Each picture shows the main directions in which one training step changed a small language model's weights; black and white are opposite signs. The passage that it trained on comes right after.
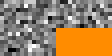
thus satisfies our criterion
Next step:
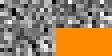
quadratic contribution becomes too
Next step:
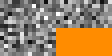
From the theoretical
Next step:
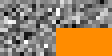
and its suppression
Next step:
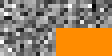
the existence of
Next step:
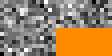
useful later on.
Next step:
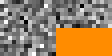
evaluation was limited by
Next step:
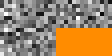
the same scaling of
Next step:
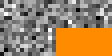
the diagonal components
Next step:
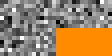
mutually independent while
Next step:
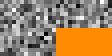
for recording accurate
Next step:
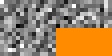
backgrounds and some
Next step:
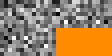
arbitrary complex coefficients bounded
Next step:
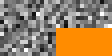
model reduction in the
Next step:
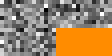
crystals of
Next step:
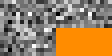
pulse) of about
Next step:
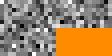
returns. The
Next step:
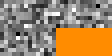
thus extend this argument
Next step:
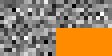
onto a black hole
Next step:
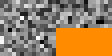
function describing the running
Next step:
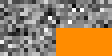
any further in this
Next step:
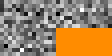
experiment in which it
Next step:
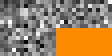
used bounded variance
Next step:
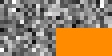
ranging from 1
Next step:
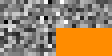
The spectrum and the
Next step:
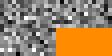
1$ and
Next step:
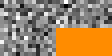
of the form
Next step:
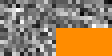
(which is not
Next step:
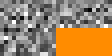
in [line
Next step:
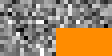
5) it follows
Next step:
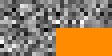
for the meson
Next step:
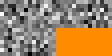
effective temperature &
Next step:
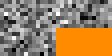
and the few very
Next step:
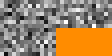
it yields a
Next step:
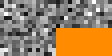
the Boltzmann
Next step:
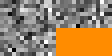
necessary condition for a
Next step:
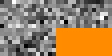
Furthermore, even higher
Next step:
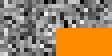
a sparse array
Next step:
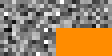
in the field of
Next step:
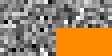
The viscosity
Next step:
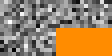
and limit informational
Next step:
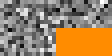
as long as the
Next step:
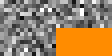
system is denoted as
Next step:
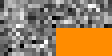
Bi incorporation and
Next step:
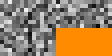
directly, as discussed
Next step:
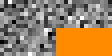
account, the microscopic
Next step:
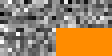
National University of
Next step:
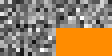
horizon, while
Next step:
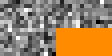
exactly as point
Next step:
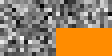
finite. Here
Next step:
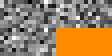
the old notation
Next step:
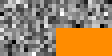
only possibility to construct
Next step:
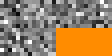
visible absorption decreases
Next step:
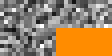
are standard measures used
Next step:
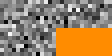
The chemical potential
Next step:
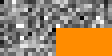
cell windows,
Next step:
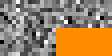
waist radius,
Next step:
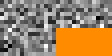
have scalar or
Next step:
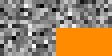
tearing modes
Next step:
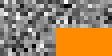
of the gap
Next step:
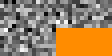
of an independent algorithm
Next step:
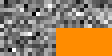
problem we consider those
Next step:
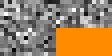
$v$ the
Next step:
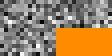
treated in Proposition
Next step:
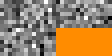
obtained about one random
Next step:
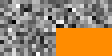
for any $u
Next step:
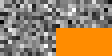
$G$ is
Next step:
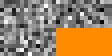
categorial properties of
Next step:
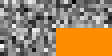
of all linear
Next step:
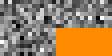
neural network structures,
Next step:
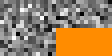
\ee because only
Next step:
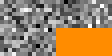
possible. The minimal
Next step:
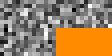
as seen in the
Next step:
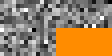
laser cooling
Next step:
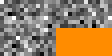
associates with a
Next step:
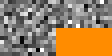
in figure 4,
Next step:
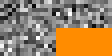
there exists an edge
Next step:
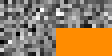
When the cycle time
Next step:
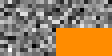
as the initial
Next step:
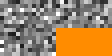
union of the
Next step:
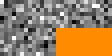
hypergraphs are
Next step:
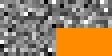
in the GC
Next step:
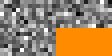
as Mild
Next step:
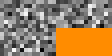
as shown in
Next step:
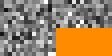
matrix is calculated using
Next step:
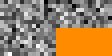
QM negatively
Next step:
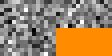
temperatures is expected to
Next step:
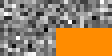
the results of this
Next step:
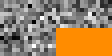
we would further extend
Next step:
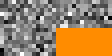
This is in contrast
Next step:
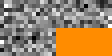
paper we consider the
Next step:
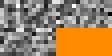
cardinality of
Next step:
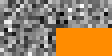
is determined by the
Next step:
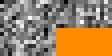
~ flows}
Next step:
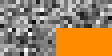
an example, we
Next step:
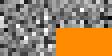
user requests
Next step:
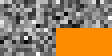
sources, such that
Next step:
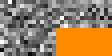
Finally, the output
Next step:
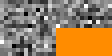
Moreover, we take
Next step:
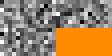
two side of the
